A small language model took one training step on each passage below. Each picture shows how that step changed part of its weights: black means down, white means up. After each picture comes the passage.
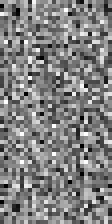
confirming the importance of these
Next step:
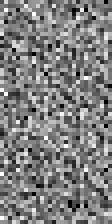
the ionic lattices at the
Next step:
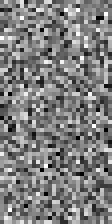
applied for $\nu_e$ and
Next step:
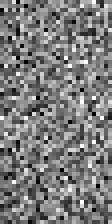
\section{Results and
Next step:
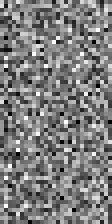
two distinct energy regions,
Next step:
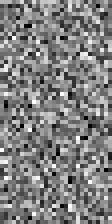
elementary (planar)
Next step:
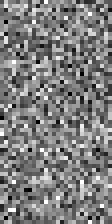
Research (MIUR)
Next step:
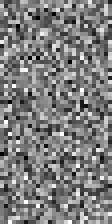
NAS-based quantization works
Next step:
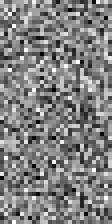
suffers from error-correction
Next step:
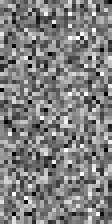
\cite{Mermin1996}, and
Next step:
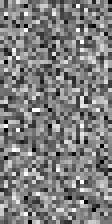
noise and GW signals. The number of
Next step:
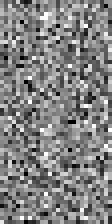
strongly affected by thermal
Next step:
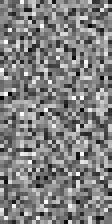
and the axial aspect ratio are
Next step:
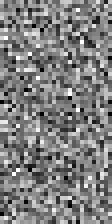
axis) on the thickness of
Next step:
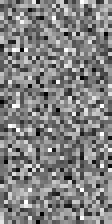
to the best of our knowledge,
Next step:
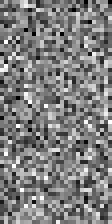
mass and a radius of $M_\star
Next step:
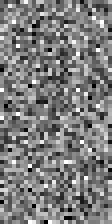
split M82 X-1 into
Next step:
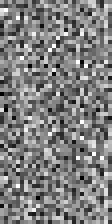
literature, several methods have
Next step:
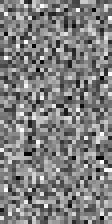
of the annihilation and the
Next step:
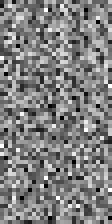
split into 2$\pi$
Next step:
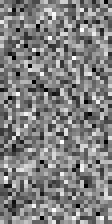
($15\%$). The overplotted
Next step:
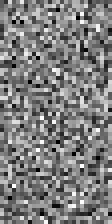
classes and, for a specified
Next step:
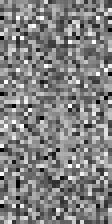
\item \emph{unranked}
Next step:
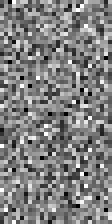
for the driving source does not
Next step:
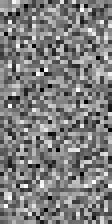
of functionals for a given calculation. This
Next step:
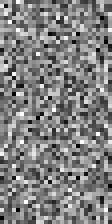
integrable function can be written
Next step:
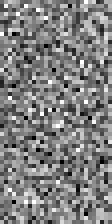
dimensional sequence output from the two
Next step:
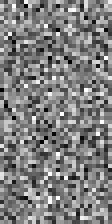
injection energy} The calculation shown in
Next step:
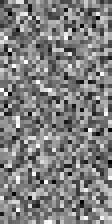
- \\ WaveRNN &
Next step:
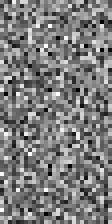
available, data-driven
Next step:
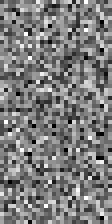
annihilation operators,
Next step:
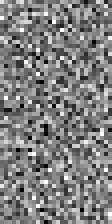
on the whole Hilbert space
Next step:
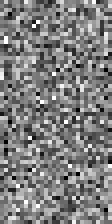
Using the quark locations of
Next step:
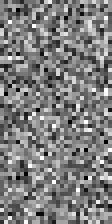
proposed that such production of muon
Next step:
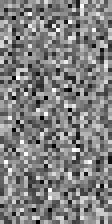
the robustness for OoD
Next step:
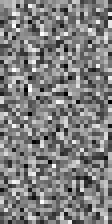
supporting this. First, radio
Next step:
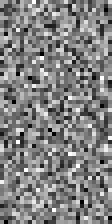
determination of the two-body
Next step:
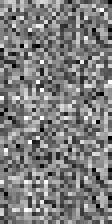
HITS produces overly
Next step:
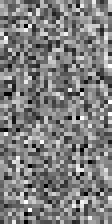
Pb film with a square
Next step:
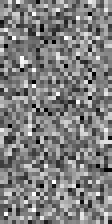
gradients, it can be shown that a
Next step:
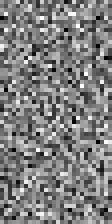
of radius $D$ caused by
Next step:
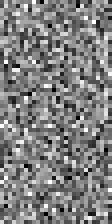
whenever we try to
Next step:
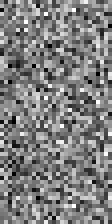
let $\mu\rightarrow \mu +
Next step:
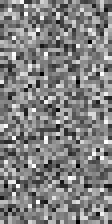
diamond, but not black holes larger
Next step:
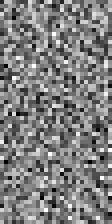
worst performance unless we can choose
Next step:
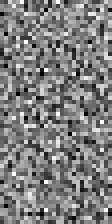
of the type of result that can be
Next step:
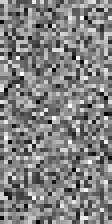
the case within the framework of
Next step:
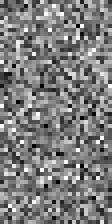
observations of D/Lexell near this
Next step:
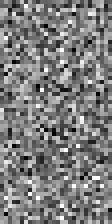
dipole moment ${\bf d}(t)$
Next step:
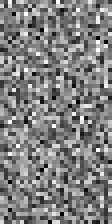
are interested in the deviation of
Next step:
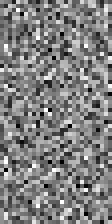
channels due to the $i^l$
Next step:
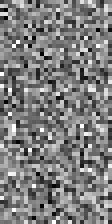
different sizes. We have not yet
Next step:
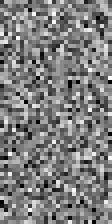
measured with a 500~MHz
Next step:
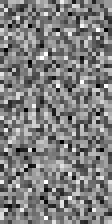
in conditions of static NDC the same
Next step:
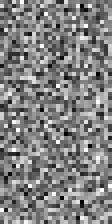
particular relevance to this work is the
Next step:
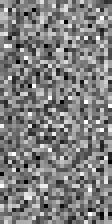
\begin{eqnarray} C_k =
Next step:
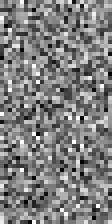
differences in augmentation choices
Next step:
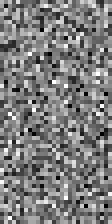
filled. For $h_1 < h
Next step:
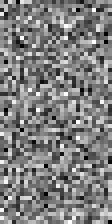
transitions for $\eta_b \rightarrow
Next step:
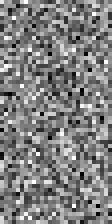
diversification, we highlight the
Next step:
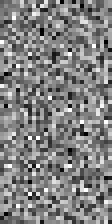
sources may not necessarily lead
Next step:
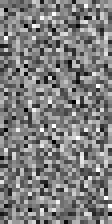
between any two nodes because all
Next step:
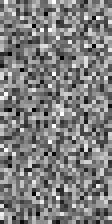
frequency. \begin{figure}[h]
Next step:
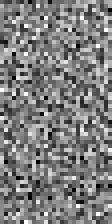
the theoretical foundations for a
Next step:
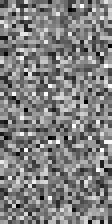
can often construct a sequence
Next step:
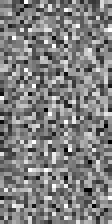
was clearly above the threshold
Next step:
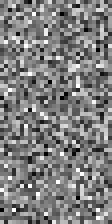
conclude that the topological theory (in
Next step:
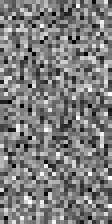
frontier LLMs which
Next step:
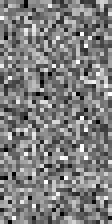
model imputing male as
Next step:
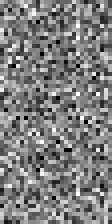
covariant quantisation in systems
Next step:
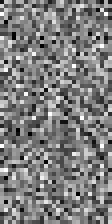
fluctuations in \HI
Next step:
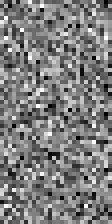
& 12 \\ Counterfactual
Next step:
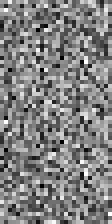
state lies energetically quite high
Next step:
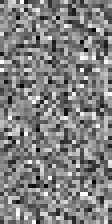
to firmly establish
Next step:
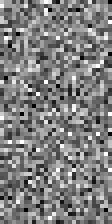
Fig. 3(c). The data at
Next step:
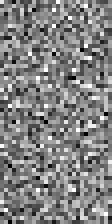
that the data vary with respect to the
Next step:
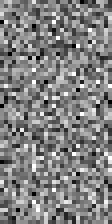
integer, due to the distinct
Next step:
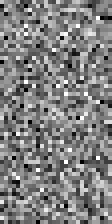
the rigorous QED approach.
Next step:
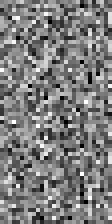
\ref{fig:vesta}, and
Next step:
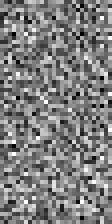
that the system, the apparatus and
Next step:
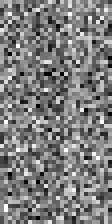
b}: The angular power spectra and
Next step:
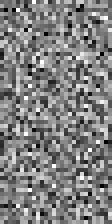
one of them has a W mass comparable
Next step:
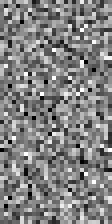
We apply DC signals through
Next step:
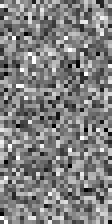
dependence after taking these reflections into
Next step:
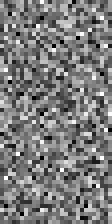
achievable secrecy rate for
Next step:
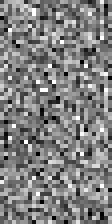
trajectories and pricing data can
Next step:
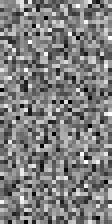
is valid for them as well.
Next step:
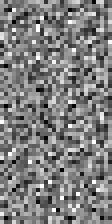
\frac{\partial^2 h}{\partial
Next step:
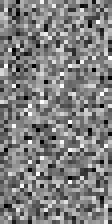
\begin{equation} Q^{\rm
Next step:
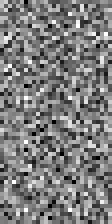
functional conformal prediction. It
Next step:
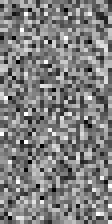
details of the setup are
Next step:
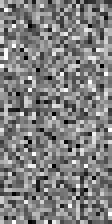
a quartic Lagrangian with very
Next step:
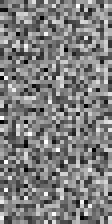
general, when instability is observed in the
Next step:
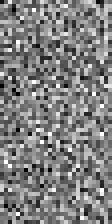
with another excitation.
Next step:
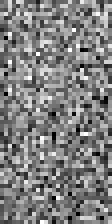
does not take the uncertainty
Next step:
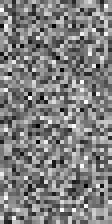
\equiv \omega(z_0)$. In
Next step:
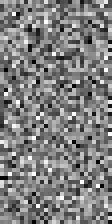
40 spoken languages
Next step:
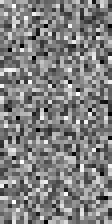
HLT. In the long run,
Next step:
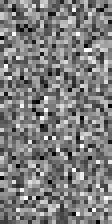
inter-project prediction, which is not
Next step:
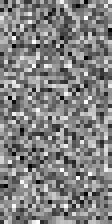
ripplon damping
